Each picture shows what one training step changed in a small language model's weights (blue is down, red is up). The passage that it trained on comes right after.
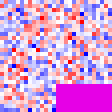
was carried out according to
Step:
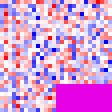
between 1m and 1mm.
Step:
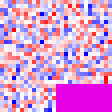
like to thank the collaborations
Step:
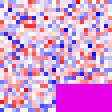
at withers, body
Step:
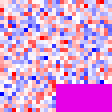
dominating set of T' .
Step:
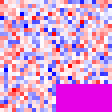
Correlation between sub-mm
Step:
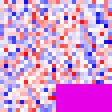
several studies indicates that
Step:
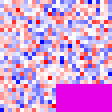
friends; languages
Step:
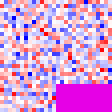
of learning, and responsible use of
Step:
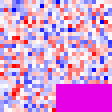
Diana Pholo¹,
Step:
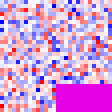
local NETWORK is
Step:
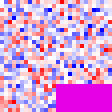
variables. FINDINGS
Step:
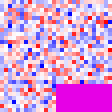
compared with the theoretical result in
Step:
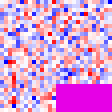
$\varphi(\omega)$ satisfy
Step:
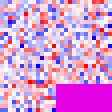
some teachers and students,
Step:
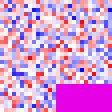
the trials of hypertension
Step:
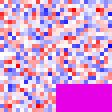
the baseline scenario with
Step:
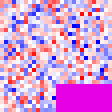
variable, lifestyle on
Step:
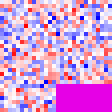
up to its saturation value.
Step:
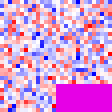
are common and preferable
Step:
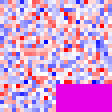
affective ratings of the
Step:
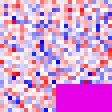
and discussion of the Mask
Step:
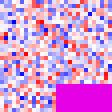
which again suggests that most of
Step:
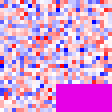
be larger in the knee with
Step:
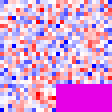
the analyzed suspended
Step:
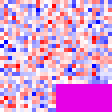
the European Commission.
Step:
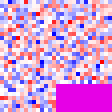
T_c^0$, the dependence
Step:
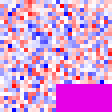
formulation of this research problem is:
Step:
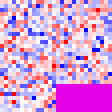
case-I cannot be ruled
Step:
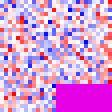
Brazil, Chile,
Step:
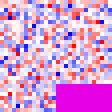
in Appendix A we describe
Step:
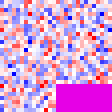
statistics with SPSS
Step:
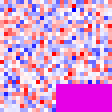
one(s), the existence of
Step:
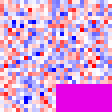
who lending as well. The
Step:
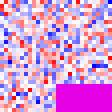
LLMs have attained significant
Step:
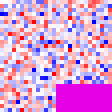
(we follow the model developed in
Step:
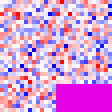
moisture reanalyses at
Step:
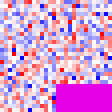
weak turbulence in
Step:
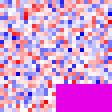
as well as to evaluate the
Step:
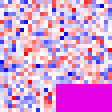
other methods by identifying both static
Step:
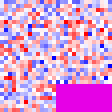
incubator is 4. Egg
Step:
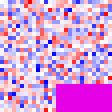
rate of the velocity
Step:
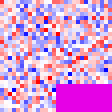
inferred SN energies can
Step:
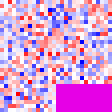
minutes according to the standard
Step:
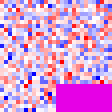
to group B. Fig 4:
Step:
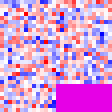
Krebs. Canadian
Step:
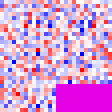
& Upsert & Total
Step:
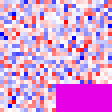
\gamma_a E_0
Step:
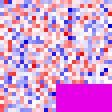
do not interoperate.
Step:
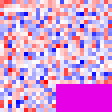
in the registration of the
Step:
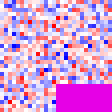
index and individually analysed
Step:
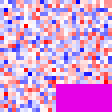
only seek information that supports their
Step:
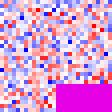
the pole to the equator will have
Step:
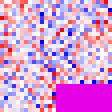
and Business, Universitas
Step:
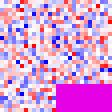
Density} We calculate the
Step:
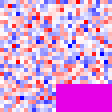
\boldmath Measurement of
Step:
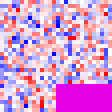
so great that cooperative
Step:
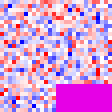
and 25 female were
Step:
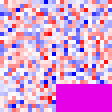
after heat treatment.
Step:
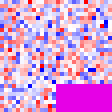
Chanda, Right to
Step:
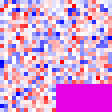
choice was not a significant
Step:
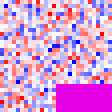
Committee for the
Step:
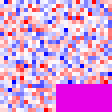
of modern management it is
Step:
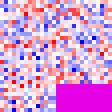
Source: *Field
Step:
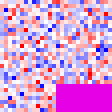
level both arches with ideal
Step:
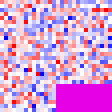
the presented scheme is more
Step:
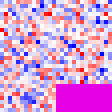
used as a confirmation of
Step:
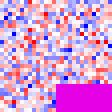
release studies. Despite
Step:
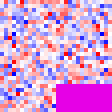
II: Distribution of
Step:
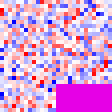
states taking as inputs the
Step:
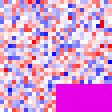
dampness problem occurred
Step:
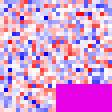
agent achieves two core
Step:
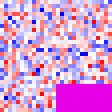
Element Legends
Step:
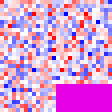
an ozone layer shields
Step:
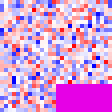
safeguarding in
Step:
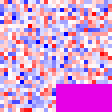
of unique users who
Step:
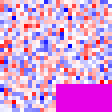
compositions of communities
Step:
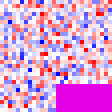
field concentrations in the
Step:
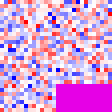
all the pension and insurance
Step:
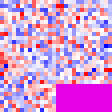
Workshop Proceedings,
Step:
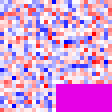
than in the second case in which
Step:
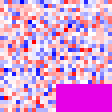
the value of the Hubble parameter is
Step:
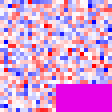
of the innovation process - both
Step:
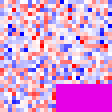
areas, the reported data shows that
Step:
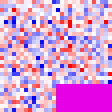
at shedding light on the flow
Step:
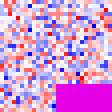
cluster's natal cloud by
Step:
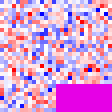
hostile settings may
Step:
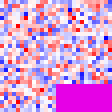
to 9 and 1 to 9 are used in
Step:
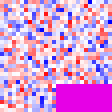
employees/leaders to
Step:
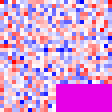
other atoms such as C,
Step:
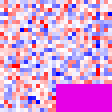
and often navigate
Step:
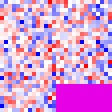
frame from the Earth to
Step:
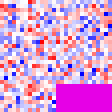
signal and probe pulses,
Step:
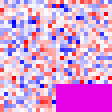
some confounding variables which have not
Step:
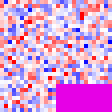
as the mass, natural width
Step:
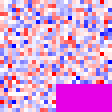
Sports Equipment and
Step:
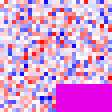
plot. Both centers of each
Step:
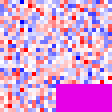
conditions at $|x|=R$.
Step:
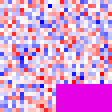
evolution of the slippage rate
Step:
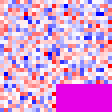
networks to different planetary
